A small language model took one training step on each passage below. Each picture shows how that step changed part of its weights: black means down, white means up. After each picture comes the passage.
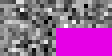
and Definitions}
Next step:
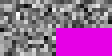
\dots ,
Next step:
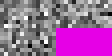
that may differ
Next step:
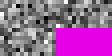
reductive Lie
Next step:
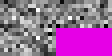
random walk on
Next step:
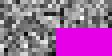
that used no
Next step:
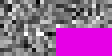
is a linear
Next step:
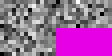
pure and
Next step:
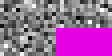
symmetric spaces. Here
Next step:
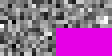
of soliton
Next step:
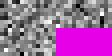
of the Riemann
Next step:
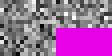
form on the tensor
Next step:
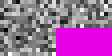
to consider its general
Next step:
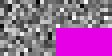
is continuous on
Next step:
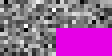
case, since for
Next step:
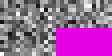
presents a computational
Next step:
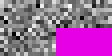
permutes the values
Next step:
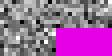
used to construct bounds
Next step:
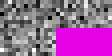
train the models
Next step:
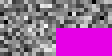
the oracle
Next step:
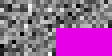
we can find a
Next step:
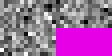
Step 2,
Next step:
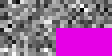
of this isomorphism,
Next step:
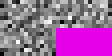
of the solution do
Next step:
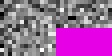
with queued
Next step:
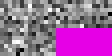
lemma will also be
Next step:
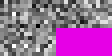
the leader
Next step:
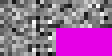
problem models vertical
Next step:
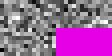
a non-zero
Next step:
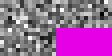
let $\pi
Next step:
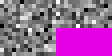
all 28 point
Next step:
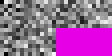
the survey
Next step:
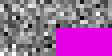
Furthermore, this solution
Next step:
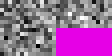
the corresponding end points
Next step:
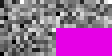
and some coefficients of
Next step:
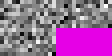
to find a positive
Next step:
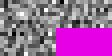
mention also the paper
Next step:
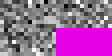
all but the top
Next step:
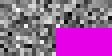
space $$I \
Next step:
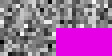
consider $\Pi$
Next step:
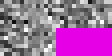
only one of the
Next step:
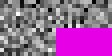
As for 2)
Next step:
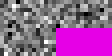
$f$ is
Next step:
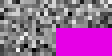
to derive many inequalities
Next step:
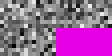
shall prove the
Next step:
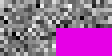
permutes the
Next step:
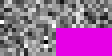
by using computers
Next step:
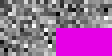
be the only
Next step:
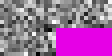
soluble in view
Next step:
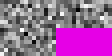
\right]$ in
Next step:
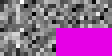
\leq i
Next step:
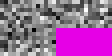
when we have a
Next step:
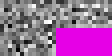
system $H$.
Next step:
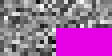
mapped to the
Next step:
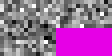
explicitly consider
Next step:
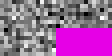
density $f$.
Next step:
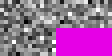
the first row are
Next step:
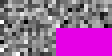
from what we
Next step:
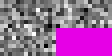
quadratic spline
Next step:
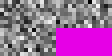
the energy remaining
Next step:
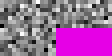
regularizing effect
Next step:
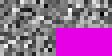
1$ then we
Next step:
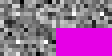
firstly to consider
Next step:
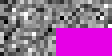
Zhu was
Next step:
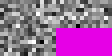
back then. We
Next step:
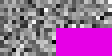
unknown. The
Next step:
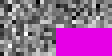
is a subgroup
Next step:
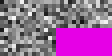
the SU and
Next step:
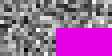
after a near
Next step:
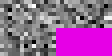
an arbitrary analytic function
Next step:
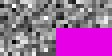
of predicting the
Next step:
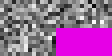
study of surfaces not
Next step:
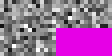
step one would like
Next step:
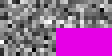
of this section is
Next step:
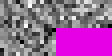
The regression function
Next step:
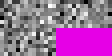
with presentation in
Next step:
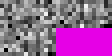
field integral equation
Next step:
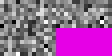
odd integer. If
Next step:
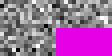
in Lepski
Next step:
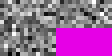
that $v$
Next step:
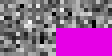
Fixing a
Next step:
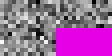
empirical data
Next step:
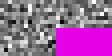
we consider less general
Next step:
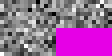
been introduced to
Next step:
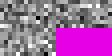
linear algebraic group over
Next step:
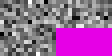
all $i$
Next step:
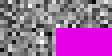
such as energy
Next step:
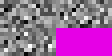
not necessarily
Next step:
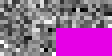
the Chern connection
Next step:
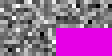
one can choose
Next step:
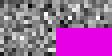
affine nature of
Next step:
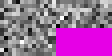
to estimate from below
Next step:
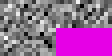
\alpha +
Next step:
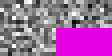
one may also
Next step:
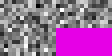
proofs of these
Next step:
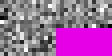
under appropriate conditions
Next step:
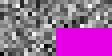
Markov processes
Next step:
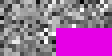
allows to use more
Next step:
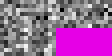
fraction of its
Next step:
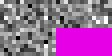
for UOT
